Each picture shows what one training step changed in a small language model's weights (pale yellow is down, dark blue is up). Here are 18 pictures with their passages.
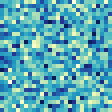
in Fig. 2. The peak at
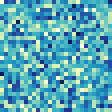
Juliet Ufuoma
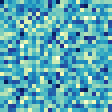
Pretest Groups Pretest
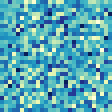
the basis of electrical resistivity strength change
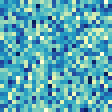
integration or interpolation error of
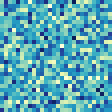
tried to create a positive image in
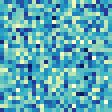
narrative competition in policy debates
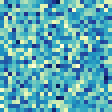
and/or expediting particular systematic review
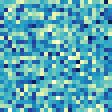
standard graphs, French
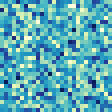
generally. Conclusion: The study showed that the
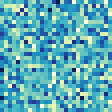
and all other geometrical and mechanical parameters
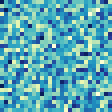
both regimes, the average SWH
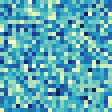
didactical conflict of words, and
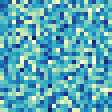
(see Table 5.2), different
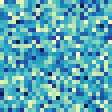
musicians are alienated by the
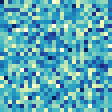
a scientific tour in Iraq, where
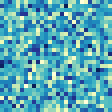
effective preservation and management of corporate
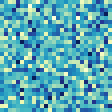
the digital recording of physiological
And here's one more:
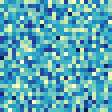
motion flow and texture on the edge
